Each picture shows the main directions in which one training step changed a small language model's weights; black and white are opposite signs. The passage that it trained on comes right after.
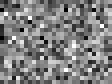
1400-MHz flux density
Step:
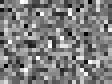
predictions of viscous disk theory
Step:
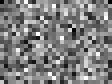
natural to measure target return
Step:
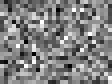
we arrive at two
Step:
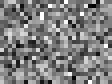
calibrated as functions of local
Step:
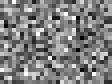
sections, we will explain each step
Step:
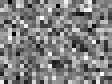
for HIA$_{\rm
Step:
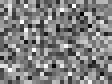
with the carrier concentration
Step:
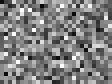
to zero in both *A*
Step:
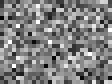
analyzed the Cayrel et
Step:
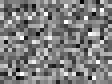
dashed curve represents the reconstructed
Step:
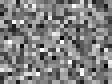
of the survey, we also
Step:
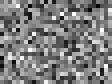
\epem\ luminosity is
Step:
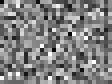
astrophysical targets for
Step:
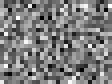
properties of the proposed approach. We
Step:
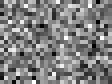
from the more turbulent
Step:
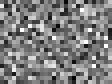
field while the last two describe the
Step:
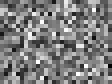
$ f $ is described by the
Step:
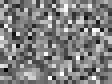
lattice (DT$_z$).
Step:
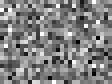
waveforms (1D
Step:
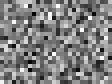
likelihood surface by an
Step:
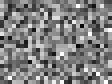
the distributions may be drawn from
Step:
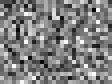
to cover most of major
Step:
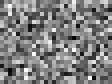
point from the large-field
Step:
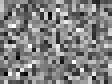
significant contribution of our work is the
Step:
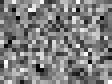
amplitude wavetrain function and
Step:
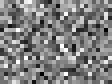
overlap of the square and the
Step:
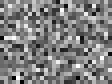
K. Hamilton,
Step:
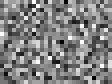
a discontinuity along the
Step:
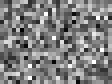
is the one with the lowest
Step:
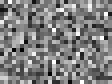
absolute EOS accurately,
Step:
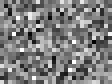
method performance than the ROC
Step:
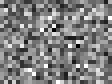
& Direct unprotected
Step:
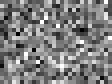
equal the spin and the momentum
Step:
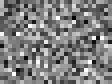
neighboring unit cells
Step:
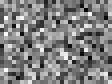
represented by a unitary
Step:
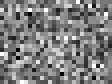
simulated UHECRs
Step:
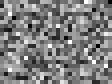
second order phase transition in a two
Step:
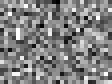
detected with high significance in all
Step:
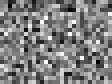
$A$ derived from a
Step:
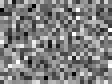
polynomially but also in
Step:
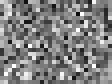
extend this to study the
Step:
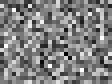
infect a cell. The
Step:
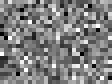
hadronic interactions tuned to
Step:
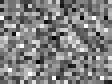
acting on positive and negative test
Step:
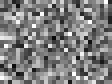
|N \mathbf{q}
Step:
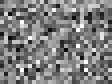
Setting All our neural
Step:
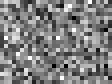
justify and make
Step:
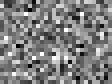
for small values of $L$,
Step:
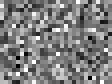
the following generalization of the
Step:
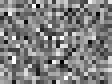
homodyne detection technique
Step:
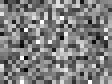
we need a large brane
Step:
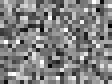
corresponds to a soft mode.
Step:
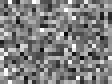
$\INa$ (due
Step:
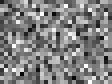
internet browsing, and
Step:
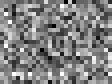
to the animal eating
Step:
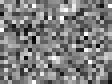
of the solutions diverges
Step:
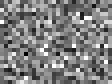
Designing value-aligned
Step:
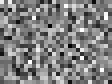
specific infrastructure can impact its
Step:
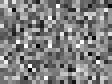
determinants is done via the
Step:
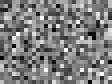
on triangle orientation.
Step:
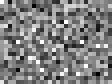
100 GeV (but below 1
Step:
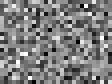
f(x; \theta)
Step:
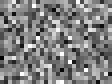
of $C$) is given by
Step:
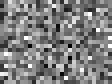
oxygen atoms. We have
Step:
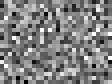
the velocity. Finally,
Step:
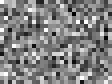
within 0.01 eV.
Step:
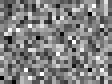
interferometric phases measured by each
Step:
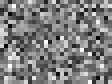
the ink rheology.
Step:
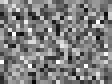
taking \begin{equation} V
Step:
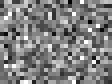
dominate over the strange
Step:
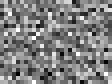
strength $\Delta J/J$
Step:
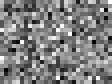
combination of the $x$
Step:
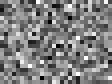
ntuples and then
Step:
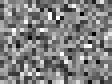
disorder strength, but larger initial
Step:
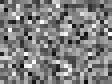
main(int argc, const
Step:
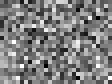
and is by construction exact in
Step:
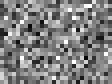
the informations on some dynamics
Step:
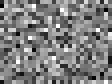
vacuum expectation energy. A
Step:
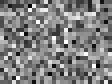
peculiar gravitational potential.
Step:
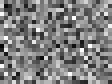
structure of the wave passing
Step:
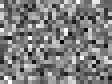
quark flavors at the
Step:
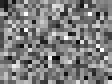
used to prove a lower bound
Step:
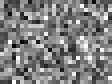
near first-order resonances
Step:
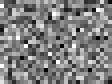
due to scale variation dominates.
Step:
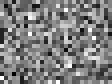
method that identifies 153
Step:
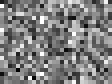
al. first noticed
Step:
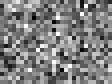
Mixture Models to
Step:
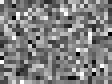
quantum-well based systems is
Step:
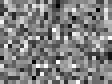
the resultant bounds on the
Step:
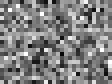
The Surface Thermal
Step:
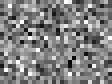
at about 420 nm and
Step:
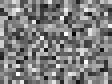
the total force exerted on
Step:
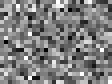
channel over which data are to be
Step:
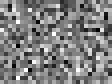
magnetic spots.}. This possible
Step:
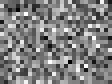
or five. Beyond
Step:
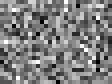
$-\Af$. Finally
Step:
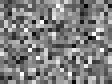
because they are designed to be
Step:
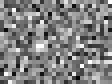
study). The search extracted
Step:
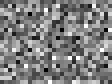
frequency while the LSTMs
